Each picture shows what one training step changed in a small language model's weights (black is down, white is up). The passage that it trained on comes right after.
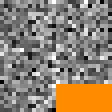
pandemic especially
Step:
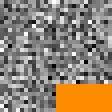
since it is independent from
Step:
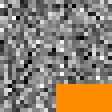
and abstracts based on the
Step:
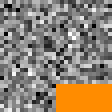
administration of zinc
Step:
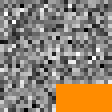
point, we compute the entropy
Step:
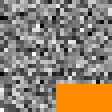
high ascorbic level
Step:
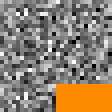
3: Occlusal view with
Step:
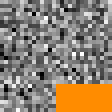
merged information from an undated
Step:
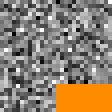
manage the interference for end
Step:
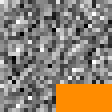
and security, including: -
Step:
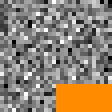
Case III. In this case
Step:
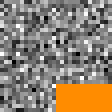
they are the main contributors to the
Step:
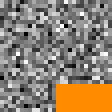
analysis of the current scheme is
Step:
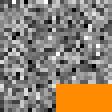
for hydrodynamics and
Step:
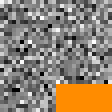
in the control group. A special positive
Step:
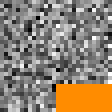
visual identity of the project,
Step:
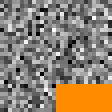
innovative ways to engage with
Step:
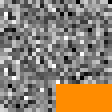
the non-involvement of the
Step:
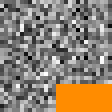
improve with time due to improved
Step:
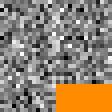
impact The 40% increase in
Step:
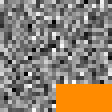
and must deliver useful
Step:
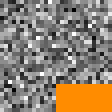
the time of designation. It has the
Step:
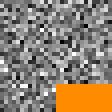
system and processed for electronic
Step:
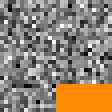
to evaluate the robustness of
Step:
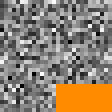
widely used in mapping
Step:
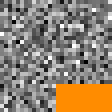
surface, causing a block
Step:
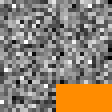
A, Radenovic F,
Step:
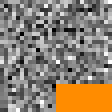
inflammation, and alters
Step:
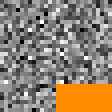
funding agencies would have
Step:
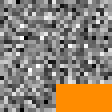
experience of using essay
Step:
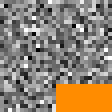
bidirectional algorithm. The
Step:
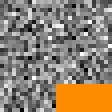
we were able to assess the
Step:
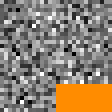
the changes in the physical environment that are associated
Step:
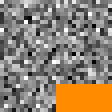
and PP) in the thick
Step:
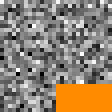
17. Deliverable D
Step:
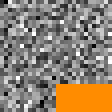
analyzed using Dunn and
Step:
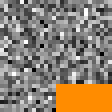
it is a removable type of
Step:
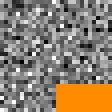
MCA is an attractive design
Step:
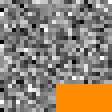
Digital Skills'
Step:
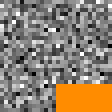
balanced 1:1
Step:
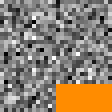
to compression phenomena in the
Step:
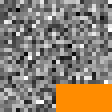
the improvements that can be
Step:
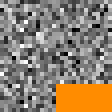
monopropellants become another
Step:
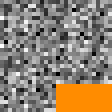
Research report Inclusion 4EU
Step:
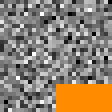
with multiple sclerosis. This
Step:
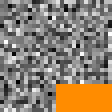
is already constituted Figure
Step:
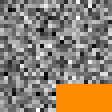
Newborns Unit and
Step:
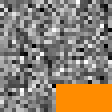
energy value $\gamma =
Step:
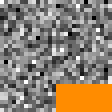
was classified according to the
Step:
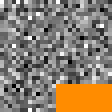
by the tune race
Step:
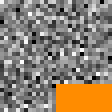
of Brazil. Recent
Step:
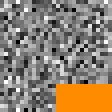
design is an emerging trend for
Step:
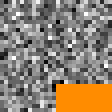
of Computer Science, University
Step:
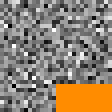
space is divided into
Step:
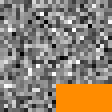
sole cropping of
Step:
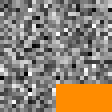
several peaks characteristic of the
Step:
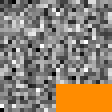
any positive integral value of n. We
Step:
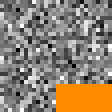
learners in the case of
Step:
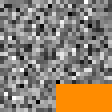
response (Coskun et al.,
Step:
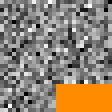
completed their higher secondary,
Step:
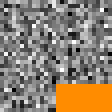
velocity refers to the data
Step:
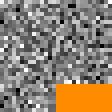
of the π^0 . -
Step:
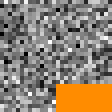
presents multimedia programmes
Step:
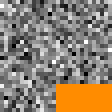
ranging from normal to
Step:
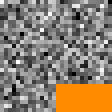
was decreased by raising the
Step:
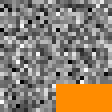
actual technology usage. Although
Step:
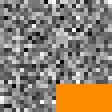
bonding process. The oxide
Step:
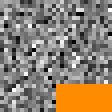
to work as vendors to support their
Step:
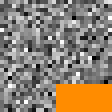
E162) and single propane
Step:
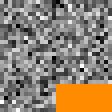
medication (Ruggiero et
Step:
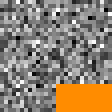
in Jain Tradition and
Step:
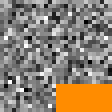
unknown causes. The
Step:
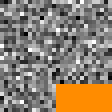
in a Cath lab installed
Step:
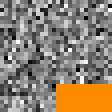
without family support, or those who have
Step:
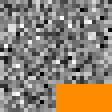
existence of impact energy threshold of
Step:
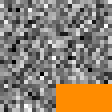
user feedback in
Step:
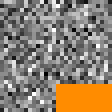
my achievement. I informed
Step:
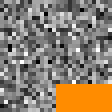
been reduced or restricted as
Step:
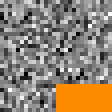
the SBM (G)
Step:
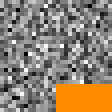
toward their job, which result from an
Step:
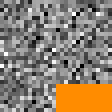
been finalized containing required
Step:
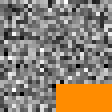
– manuscript concept,
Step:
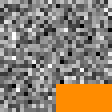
per cent area under cotton
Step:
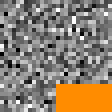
contain rankings for 3rd
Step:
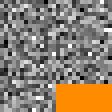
receptor activation [104].
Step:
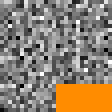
performed. For isolates determined
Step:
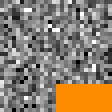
and defining responsibilities in
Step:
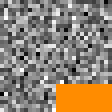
paragraph (1) has used its
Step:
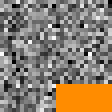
Springer, pp
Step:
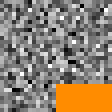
own research and data obtained during the
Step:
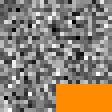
the current educational process, implies
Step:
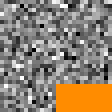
tourism is identified as one of the
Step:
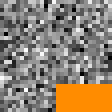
dish was weighed and the
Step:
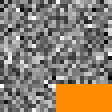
t)} d\zeta \quad
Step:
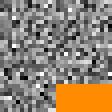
generation. Commercial
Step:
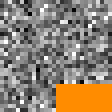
the events, policies and
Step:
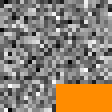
in the study of metallomics is
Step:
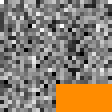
and motivation [16],
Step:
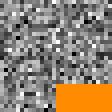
Lelii (CNR),
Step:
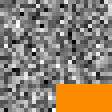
fight against terrorism
